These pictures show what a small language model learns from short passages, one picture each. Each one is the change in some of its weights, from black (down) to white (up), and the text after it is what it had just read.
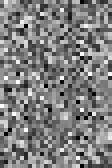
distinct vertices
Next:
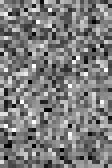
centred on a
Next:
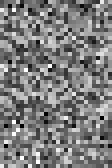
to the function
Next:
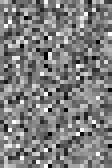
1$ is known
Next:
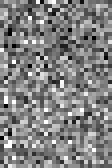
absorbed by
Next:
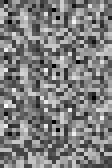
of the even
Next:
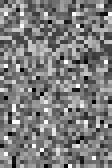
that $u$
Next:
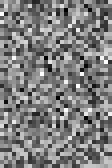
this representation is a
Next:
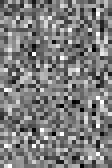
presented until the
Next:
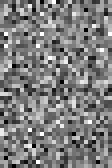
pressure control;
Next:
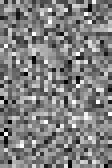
Diversity indices
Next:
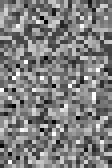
values of the ratio
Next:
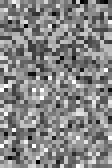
does not depend on
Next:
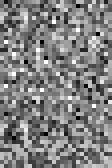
of compiler
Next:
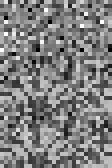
the productions
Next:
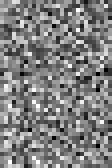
is a special case
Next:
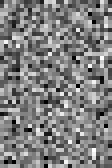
point of view,
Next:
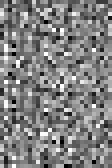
into account the
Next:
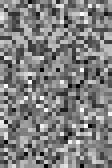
other traffic,
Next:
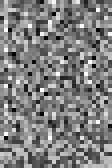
detailed derivations
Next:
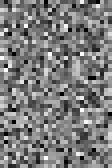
hard to show that
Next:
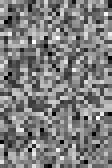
as defined in
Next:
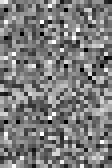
\hline \hline
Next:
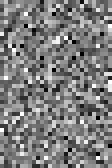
morphology). The
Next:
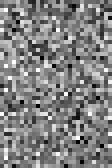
we examine the
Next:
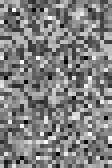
it assigned
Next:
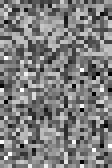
the improvement,
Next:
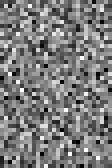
a delay of
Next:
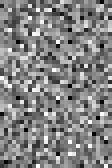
receiver point
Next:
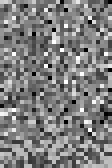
\|\nabla v
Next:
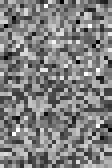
proof of the
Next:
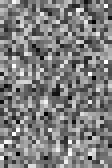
is equal to the
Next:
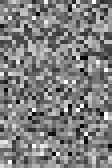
He does not
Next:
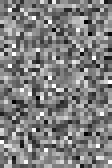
L and NL
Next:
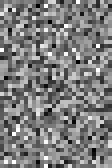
space of the
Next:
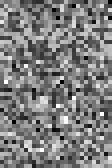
even or odd
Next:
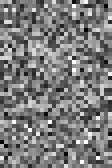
Application to
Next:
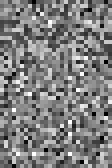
optimality gaps
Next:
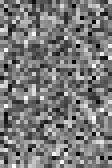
the acoustic
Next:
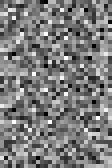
ability to
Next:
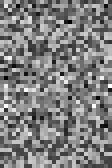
the double
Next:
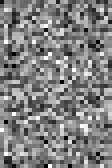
work over other types
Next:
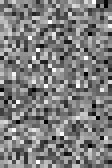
Y direction:
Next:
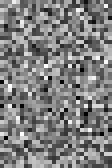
is bounded by a
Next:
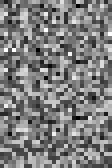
of the image of
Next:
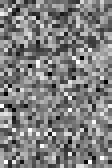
and galaxy
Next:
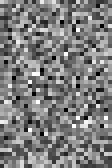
representations, which allows
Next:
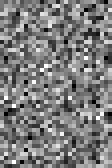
conceptual framework in
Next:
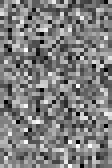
maps the input data
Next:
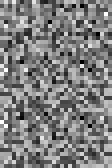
for large enough
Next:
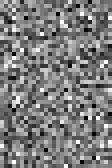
max}$ in momentum
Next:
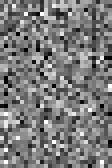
flop in
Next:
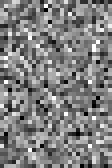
proceedings of
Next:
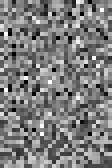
defects and
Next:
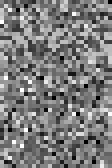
while looking
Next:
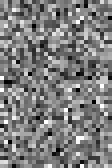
a$ corrections
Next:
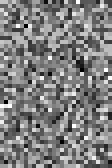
interval as a function
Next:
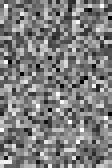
be as a result
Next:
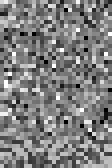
\langle z
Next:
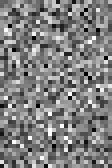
bar denotes complex
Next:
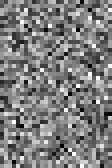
action. A
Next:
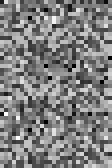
means that the sets
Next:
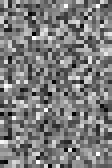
(a) and
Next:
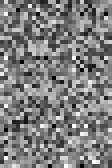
data nature for
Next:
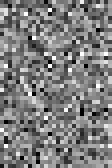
to propose a
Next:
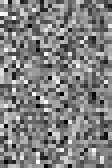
on this hypothesis,
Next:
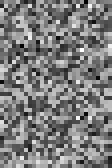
and the only
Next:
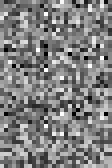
of height
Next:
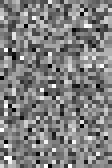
approach for determination
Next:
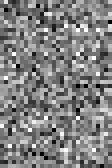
When treated with
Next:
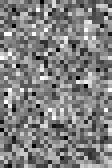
used file transfer
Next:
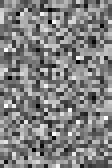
of this step is
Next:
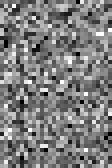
and camera
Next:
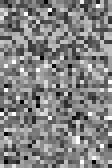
to examine the
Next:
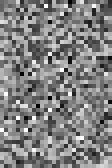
As the literature
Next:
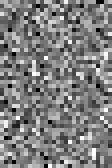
variety of features
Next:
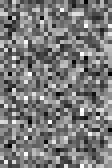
related to the very
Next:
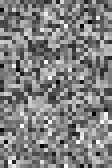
A terminal
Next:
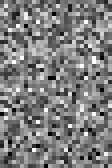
issues also
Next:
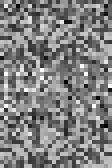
the dry
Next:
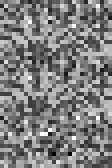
the very same
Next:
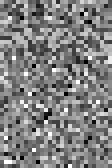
In brine
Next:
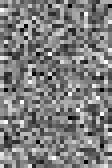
system we considered in
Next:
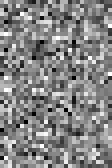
applied mathematics due
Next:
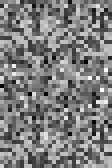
the reader.
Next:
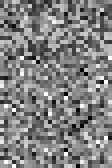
the scarcity
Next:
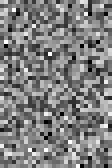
systems with boundary,
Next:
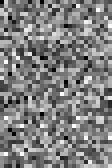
accurately describe
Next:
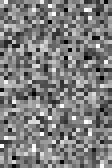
& \leq
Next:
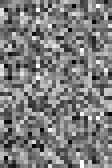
included in the estimation
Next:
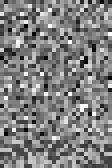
def\/ined by
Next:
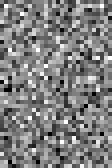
be expressed by
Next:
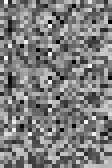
-- just a
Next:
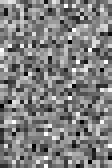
which maximizes
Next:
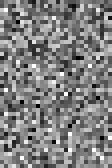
we focus on the
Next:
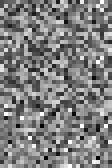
in the sample,
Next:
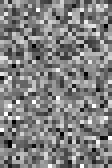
were performed using a
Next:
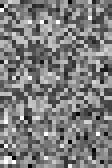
the term for each
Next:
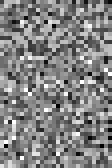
can be found in
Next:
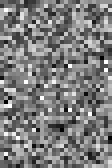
effect and a similar
